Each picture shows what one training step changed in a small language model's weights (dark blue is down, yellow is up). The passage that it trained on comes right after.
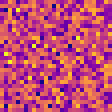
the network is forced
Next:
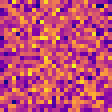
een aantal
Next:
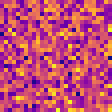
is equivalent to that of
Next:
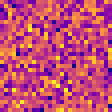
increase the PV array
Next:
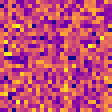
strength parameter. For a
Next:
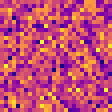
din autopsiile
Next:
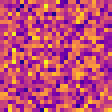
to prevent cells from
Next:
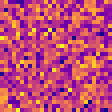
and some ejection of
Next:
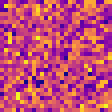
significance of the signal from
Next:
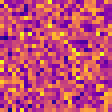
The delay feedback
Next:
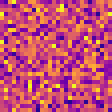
although marriage is
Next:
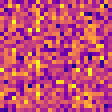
mumkin. Bu texnologiyalar
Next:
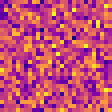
c) MC energy
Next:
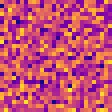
la încrederea
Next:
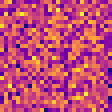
is clear that,
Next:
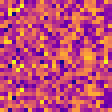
different diseases and
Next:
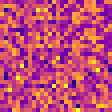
and competence-based
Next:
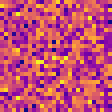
model, where the
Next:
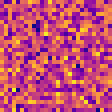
corresponds to large uncertain
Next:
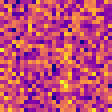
solution cluster associated with a
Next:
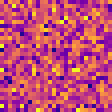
Bentonite is
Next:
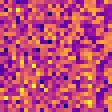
$Q$) is defined
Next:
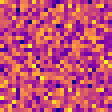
Instagram from previous
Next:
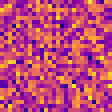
network states. These
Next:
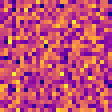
higher degree than men.
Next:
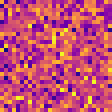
energy can be written as
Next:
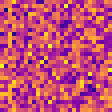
considers the masses
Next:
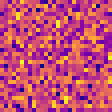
traditionally fitted by
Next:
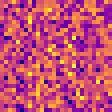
be used for quantum
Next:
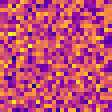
добром и
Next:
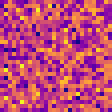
of $\alpha$ and
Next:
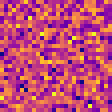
хослигини ҳам
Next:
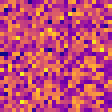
two accesses of the
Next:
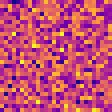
we always have to
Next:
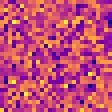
implisit dari
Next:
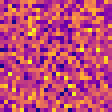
не існує
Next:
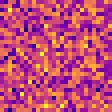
pursue this question
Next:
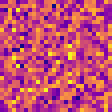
the sampled
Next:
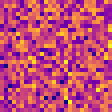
is the fact that there
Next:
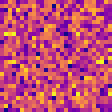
the transition in a region
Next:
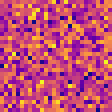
va jazolar
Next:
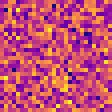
the project. The third
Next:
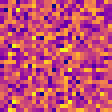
the society either overt
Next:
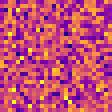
the quantum system:
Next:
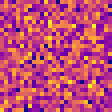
means that vv.
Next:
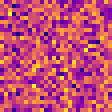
more popular, teachers
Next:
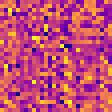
their quality and impact,
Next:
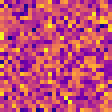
Results The data collected
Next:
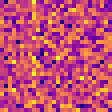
bilan bir-biridan
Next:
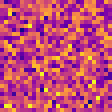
future scientific and
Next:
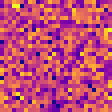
Este artigo
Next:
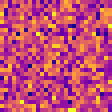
uncover galaxies to
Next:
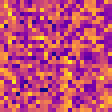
capacity building and technology
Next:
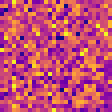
to be the accepted
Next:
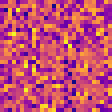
the correlation between the components
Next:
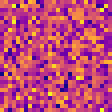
a simple example that
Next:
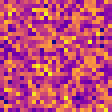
quality of education in general
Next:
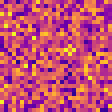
correlation between higher heating
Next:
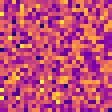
SRS backscattering
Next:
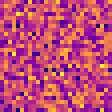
considered as a general technique
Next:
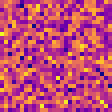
on what it was
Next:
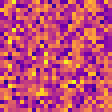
separate papers.
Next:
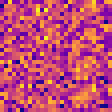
Development of 1 additional
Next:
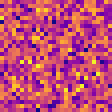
Militarization and
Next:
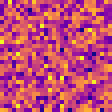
А **про
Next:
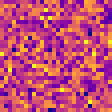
risk factors may vary between
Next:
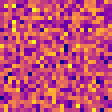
to the river in
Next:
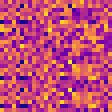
E E E E
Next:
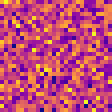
managerial time
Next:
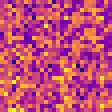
stability were examined using
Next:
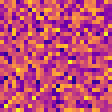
does not systematically
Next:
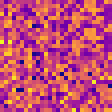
abundance ratios
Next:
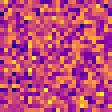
de las consultas
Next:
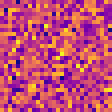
photon processes either, since
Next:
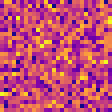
работ учащихся.
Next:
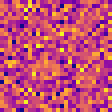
have recently been observed in
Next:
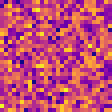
properties agree well with
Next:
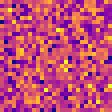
Sampel yang
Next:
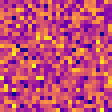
25 MeV and an
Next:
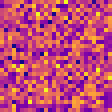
avatares e o
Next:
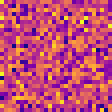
Curation P :
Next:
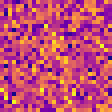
line between what we consider
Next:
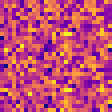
is the electron mass),
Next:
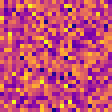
bosh kelishik
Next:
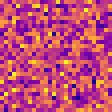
of elevated
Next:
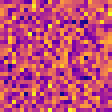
borliq haqida
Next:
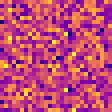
Some parameters like a
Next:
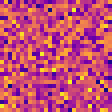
noted two sources with very
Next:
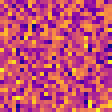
followed by an area
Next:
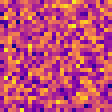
în impas de a
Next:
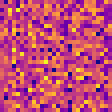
any natural starter to
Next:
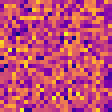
at the shock
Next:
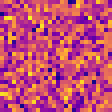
estudo visa
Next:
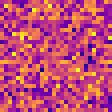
in plots), we
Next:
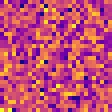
such as GANs
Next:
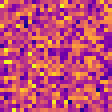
technologies in the sense that
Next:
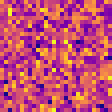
internal reliability of the
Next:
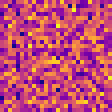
emas, gap
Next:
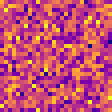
further spaced
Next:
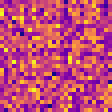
daraxtda bir
